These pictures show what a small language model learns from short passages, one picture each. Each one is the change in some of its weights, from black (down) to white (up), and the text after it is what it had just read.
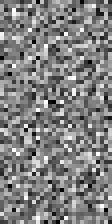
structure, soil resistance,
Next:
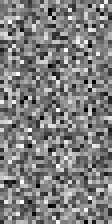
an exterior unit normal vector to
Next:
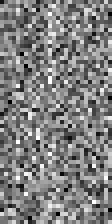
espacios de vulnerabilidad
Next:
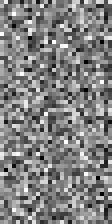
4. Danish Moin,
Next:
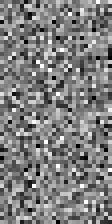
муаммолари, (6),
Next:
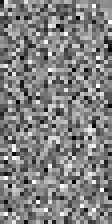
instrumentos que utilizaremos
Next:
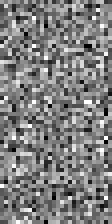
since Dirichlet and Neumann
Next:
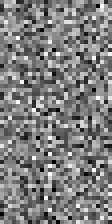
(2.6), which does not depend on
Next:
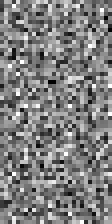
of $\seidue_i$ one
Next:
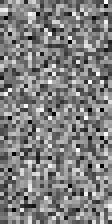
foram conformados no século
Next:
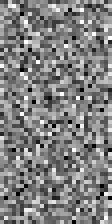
Сокол - Falco Tur.
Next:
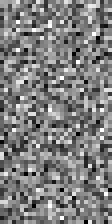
beilleszkedjen a
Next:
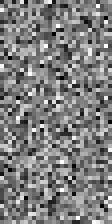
proses yang wajar dalam suatu
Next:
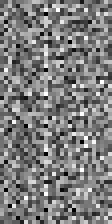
\vr s \vu \cdot
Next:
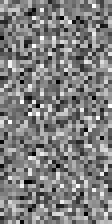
II, al que le unían
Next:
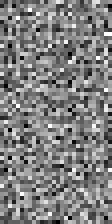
turlari bo'lishi mumkin
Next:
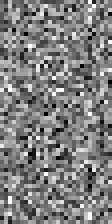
with $j'$ minimal with this property.
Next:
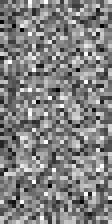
„si“ tovushini
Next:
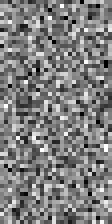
commutative Frobenius algebra,
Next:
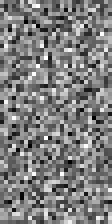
defined by setting $$Y_i:= \{U
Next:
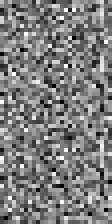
also determine necessary and sufficient conditions for
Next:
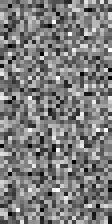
seu emprego em sala de
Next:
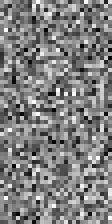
and accounting employees of
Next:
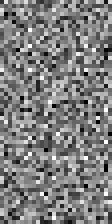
em Situação de Violência”
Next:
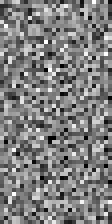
is called a \emph{doubling
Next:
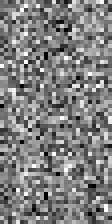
safini kengaytirish,
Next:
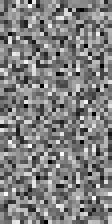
quadratic convergence, some of the terms in
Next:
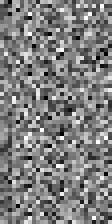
bilan uchrashuvlar, davra
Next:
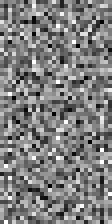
the range of the new coordinates follows
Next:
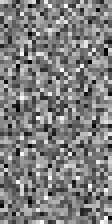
necesidades del mundo?* El
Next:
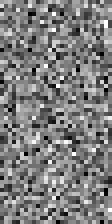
denke b.v. aan
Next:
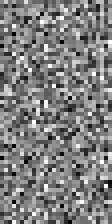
simultaneous eigenfunctions of all the
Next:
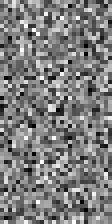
en todo el mundo y
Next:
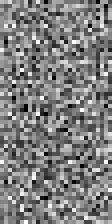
the density of a random variable $X
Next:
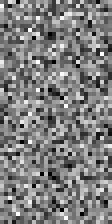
chegada das peças à
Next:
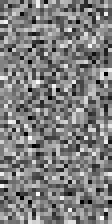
whether every infinite almost radically closed
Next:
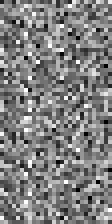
bir ma‘no qatlamini
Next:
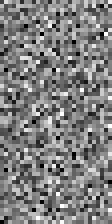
is already a viable
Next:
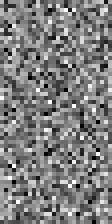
the unit circle can be got from this equation
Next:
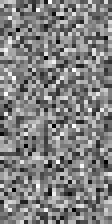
reflection $k\mapsto -k$.
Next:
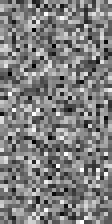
field theory, a particular class of random
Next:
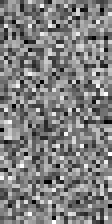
producing foam concrete with
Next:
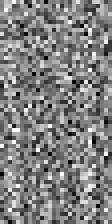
bounded in $E$. Then by Theorem
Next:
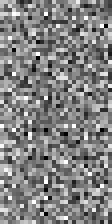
ser trazido. Assim, o
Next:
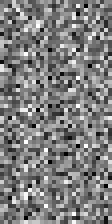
de Torrego y Monge
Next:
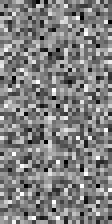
um sistema educativo
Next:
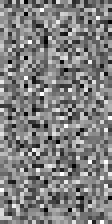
e pesquisadora na FAU e no
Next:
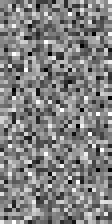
матрицами других
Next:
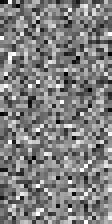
proved. \end{pf} \subsection{}
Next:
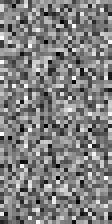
нормальну екскрецію
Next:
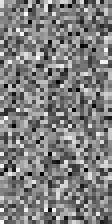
Asadov T. H.
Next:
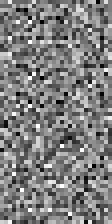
identity for the products of the generalized
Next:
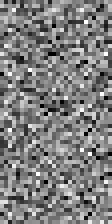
| X\subset \p(V)$ is
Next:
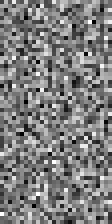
immediately from this def\/inition
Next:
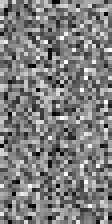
infección de alto riesgo y
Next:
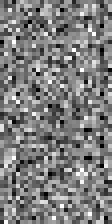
be interesting to know the consequences of
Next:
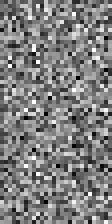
miejskich (miasta
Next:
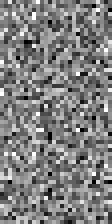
o de pérdidas por hurto
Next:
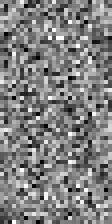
for some $\sigma >1$ there holds
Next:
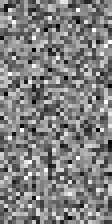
HDS $\mathcal{H}_{cl}$
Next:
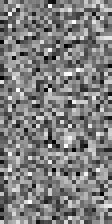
qui ont dégagé un lien
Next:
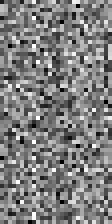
kunda mustaqil
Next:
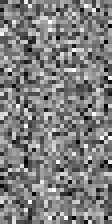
= \nu'. \end{equation*}
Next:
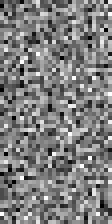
insisted that distances be measured
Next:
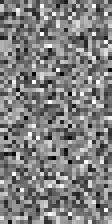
total order of~$\ist$ for which
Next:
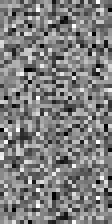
dengan melawan responden lain
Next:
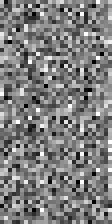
по водности. Годовой
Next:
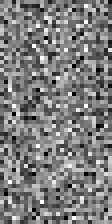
= \integers/p^n$,
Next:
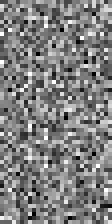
dans le développement de toute
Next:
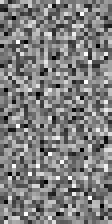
called the \emph{Cremona
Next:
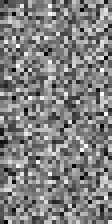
the Plancherel formula for the
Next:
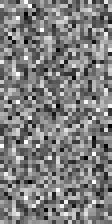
proposé de délibérer si
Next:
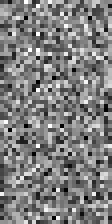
ammo unga ma'lum
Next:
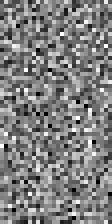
the region bounded by $\gamma$, the boundary
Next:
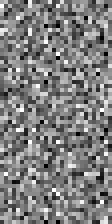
Cangkring. Industri
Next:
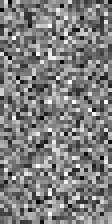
suivi-évaluation de la
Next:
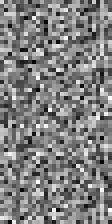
are locally compact, locally arcwise connected and
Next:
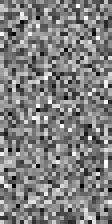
e Transformações O setor de
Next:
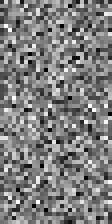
jihatdan ota-ona
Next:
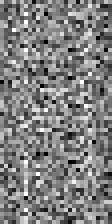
Note that if $L << 1$ then
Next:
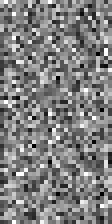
derivatives. It is easy to check that
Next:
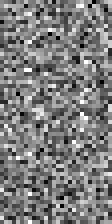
. Toʻgʻri
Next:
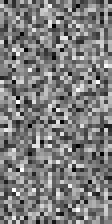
similar progress can be applied for the
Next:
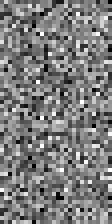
образования, и приводится
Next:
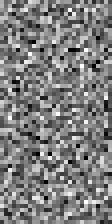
\in E + V_0$ with
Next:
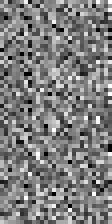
реализации угроз и
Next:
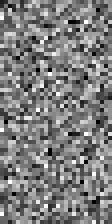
y_p$ be variables, we define the
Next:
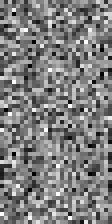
statement for discontinuous maps is
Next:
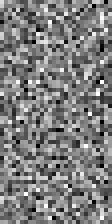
the tour. The number of rings
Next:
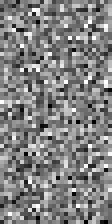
Proposition \ref{EPBW}.
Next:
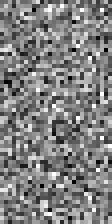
the approximate solution after $n$
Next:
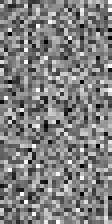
резко уменьшается
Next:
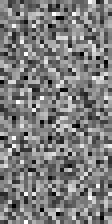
of a certain meromorphic differential form on
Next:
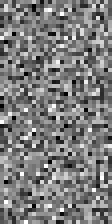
also to limit cycles around all three
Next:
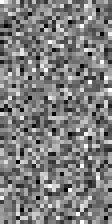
if $n\ge 3$ and
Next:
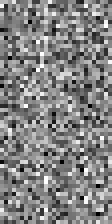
- Moekti, A. S.
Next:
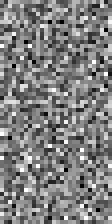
media, while multiscale functions lack global
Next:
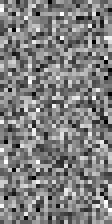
contavam com um prato
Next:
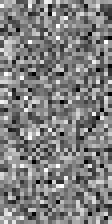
energy production. Consequently, other power
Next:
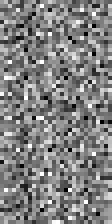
матеріалу. 60%
